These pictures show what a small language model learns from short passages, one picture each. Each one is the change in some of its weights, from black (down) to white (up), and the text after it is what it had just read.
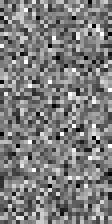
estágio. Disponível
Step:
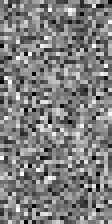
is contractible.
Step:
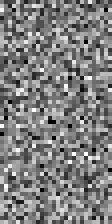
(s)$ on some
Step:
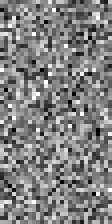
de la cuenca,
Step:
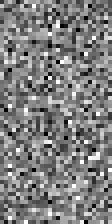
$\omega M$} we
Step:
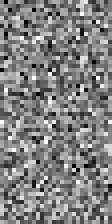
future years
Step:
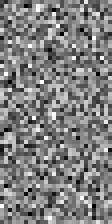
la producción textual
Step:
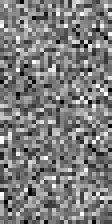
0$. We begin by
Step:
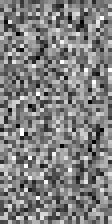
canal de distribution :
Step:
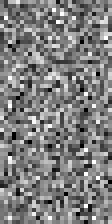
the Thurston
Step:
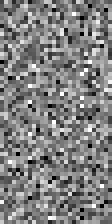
a limpeza dos
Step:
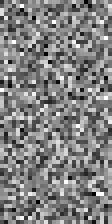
особое внимание
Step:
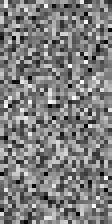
tashkil etmoqda.
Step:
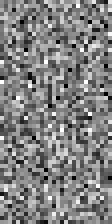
S)$, then we have
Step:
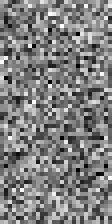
tasks were used in
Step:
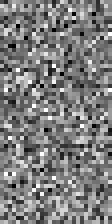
casos, uma
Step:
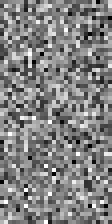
Section 2 we collect
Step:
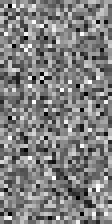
gaat van de
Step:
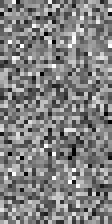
que Medtronic
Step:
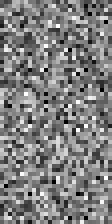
following generalization.
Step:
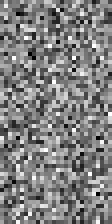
diferentes professores foi
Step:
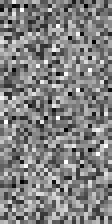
va qiyin jarayon
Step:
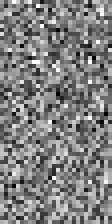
industrial sectors
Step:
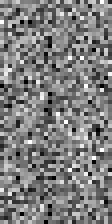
Robótica de
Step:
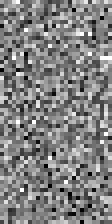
use flux as a
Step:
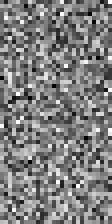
In this article, we
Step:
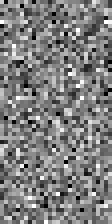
The associated eigenvectors
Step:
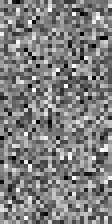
Sistema de
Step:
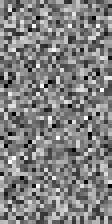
guida per la
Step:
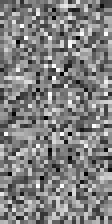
Los autores
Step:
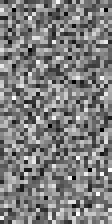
influence on the upper
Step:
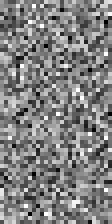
bir sinonim
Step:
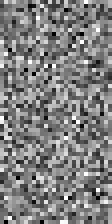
conclude that $\beta$
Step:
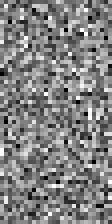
A dissimilarity
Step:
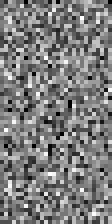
in height theory, then
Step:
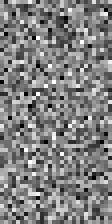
to accept the
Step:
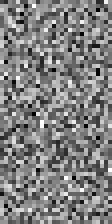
procedure and it is
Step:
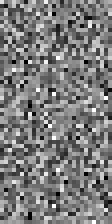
3 міс.
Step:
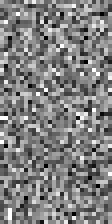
they sufficient? Also,
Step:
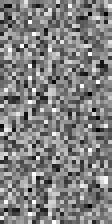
much larger than sample size
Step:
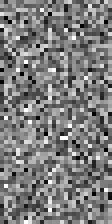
\geq 3$. Then
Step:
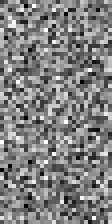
relations and world
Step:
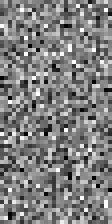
de l'arche
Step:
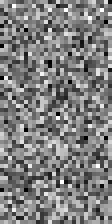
For isotropic material
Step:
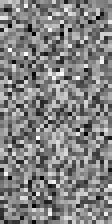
$H \simeq
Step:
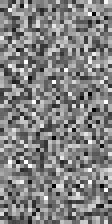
much work and study.
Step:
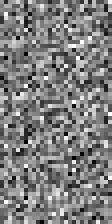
far as we could
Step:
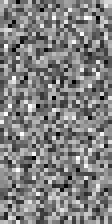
packets with
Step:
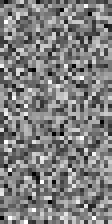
of $W$, the
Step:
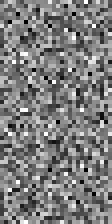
\g^*$ using the
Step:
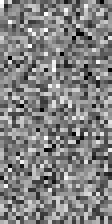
algebra $\cw$
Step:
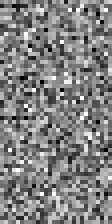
quantum optimization problem loses
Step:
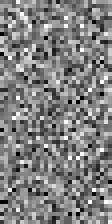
the damaged
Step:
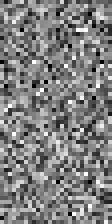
has $k$
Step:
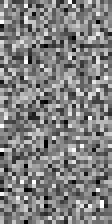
us discuss some examples of
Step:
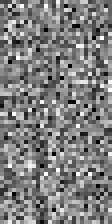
terms require information from
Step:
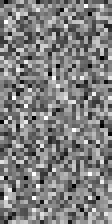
of $z$, such
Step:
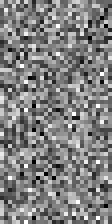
obtient que
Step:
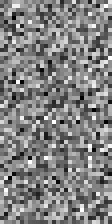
pedagogika instituti
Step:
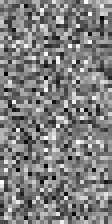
the same. But in
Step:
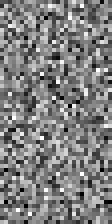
publication, pages
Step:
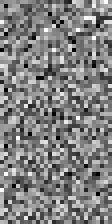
region to improving
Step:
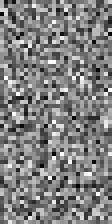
properties, for which direct
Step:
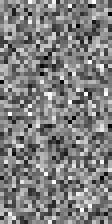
of Modern
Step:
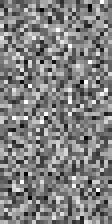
dan hutan,
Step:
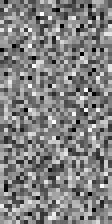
va fi complet
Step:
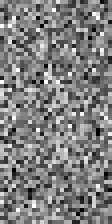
de la literatura sobre
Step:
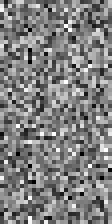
Note that the group
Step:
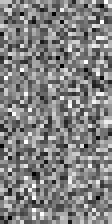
original surface $T$,
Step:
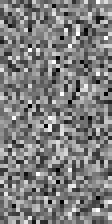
Theorem B. In
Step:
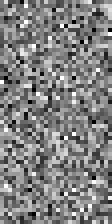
all have codimension at
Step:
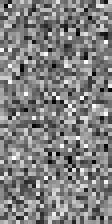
each DG algebra
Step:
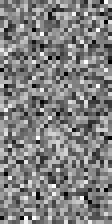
$j \geq
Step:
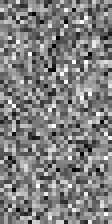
of the current version for
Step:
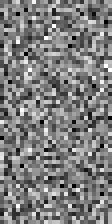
only be locally second order
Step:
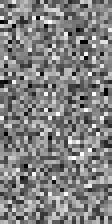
asrda adabiyot
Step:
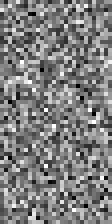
in the assertion of
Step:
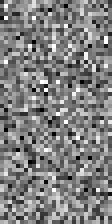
$\alpha_k <
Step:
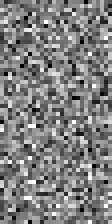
the function near the origin
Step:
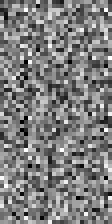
order to give a
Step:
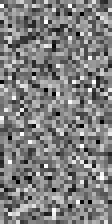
eig}). Then the
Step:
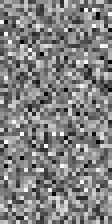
it is $\le
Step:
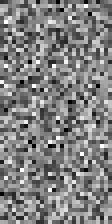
and $P\in
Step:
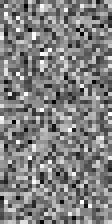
this section we perform numerical
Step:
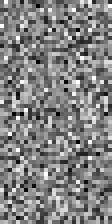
readily be extended to
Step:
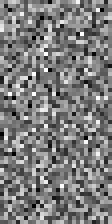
кунда ҳам
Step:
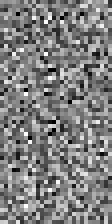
Integration of
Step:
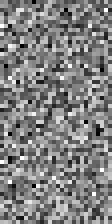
pesar de su
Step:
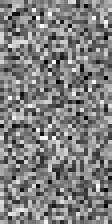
Na gestão de
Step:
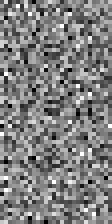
without using any scaling
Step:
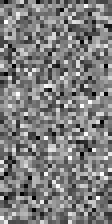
of $M$ on
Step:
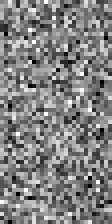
República en
